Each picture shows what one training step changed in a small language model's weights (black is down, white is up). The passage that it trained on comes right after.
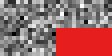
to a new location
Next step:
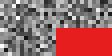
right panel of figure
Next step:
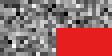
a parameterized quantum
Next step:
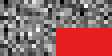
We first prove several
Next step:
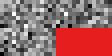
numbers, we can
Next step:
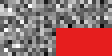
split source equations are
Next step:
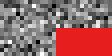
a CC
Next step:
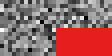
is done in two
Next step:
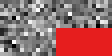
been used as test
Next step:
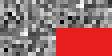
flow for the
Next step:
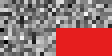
of the porous
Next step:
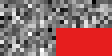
develop well. This
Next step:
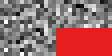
nm x
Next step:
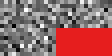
on } \partial
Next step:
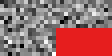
the effective data
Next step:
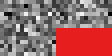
\times \mathcal
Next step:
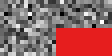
\in B,
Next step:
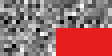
and challenging for
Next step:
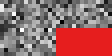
be an arbitrary
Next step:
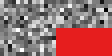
to the value expected
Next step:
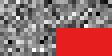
recalled earlier in
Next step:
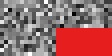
t, \rho
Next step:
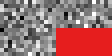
on the development of
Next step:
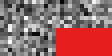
(see Table
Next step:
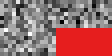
normal. Consequently,
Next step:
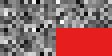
show that formulas
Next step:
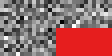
of an abstract
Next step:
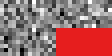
power vs.
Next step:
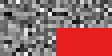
of functions $\rho
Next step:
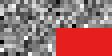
integration by the
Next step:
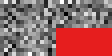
} x\in
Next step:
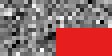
describes a central
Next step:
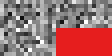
series. While not
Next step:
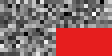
$p$ and
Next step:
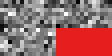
if we want to
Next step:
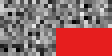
focusing and
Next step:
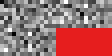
the usual notion of
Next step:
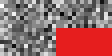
above set of pattern
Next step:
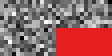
as a result,
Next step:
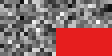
we postulate a
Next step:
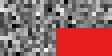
approach lies in the
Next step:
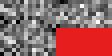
and then specialize
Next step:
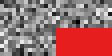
the vector space
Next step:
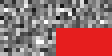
conjecture the role of
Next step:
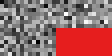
the rest of proof
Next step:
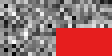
computation for time;
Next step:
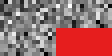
particle ($=$
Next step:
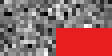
d \to
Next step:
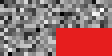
the nonlinear oscillator
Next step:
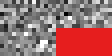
by subtracting
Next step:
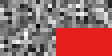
averaged data for
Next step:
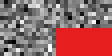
The next step is
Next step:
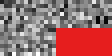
the RPA;
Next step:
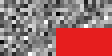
supported by the
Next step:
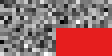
the hard scattering of
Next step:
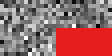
the book by
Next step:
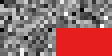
the fastest
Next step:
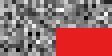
spectral and spatial
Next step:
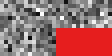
magnetic bend
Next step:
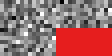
Results for the
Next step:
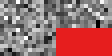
topologically mixing,
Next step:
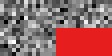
and support.
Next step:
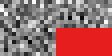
must arise at high
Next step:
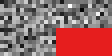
the original model
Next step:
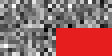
ratios are very close
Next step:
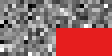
therefore, by using
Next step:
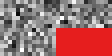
randomly chosen
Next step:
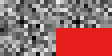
sections of the
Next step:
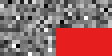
will be using the
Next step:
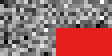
the primary reconnection layer
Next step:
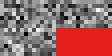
one graph edge.
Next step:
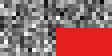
define a new set
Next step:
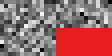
server without any additional
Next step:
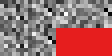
two values of the
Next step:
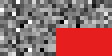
transform. As a
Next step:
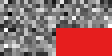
bigger than
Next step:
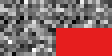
and we can
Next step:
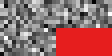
However, it satisfies
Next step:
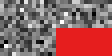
or CH1
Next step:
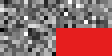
at the center,
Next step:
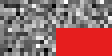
a ``real
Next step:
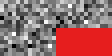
systems, where it
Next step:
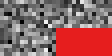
\ne v}
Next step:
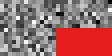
ending up with
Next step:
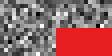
f$. This shows
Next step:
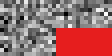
and the region of
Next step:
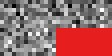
a systematic way.
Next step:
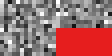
Research Council
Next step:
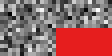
analysis. We can
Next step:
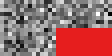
of gate field
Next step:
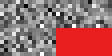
time steps, slow
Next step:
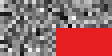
of community identification.
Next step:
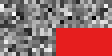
be presented as follows
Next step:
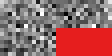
matrix $P$.
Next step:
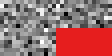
corresponding spin system is
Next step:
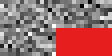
values in that range
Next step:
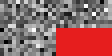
$r$ given
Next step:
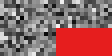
one can't
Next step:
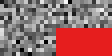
the contact form
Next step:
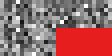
3$. Let us
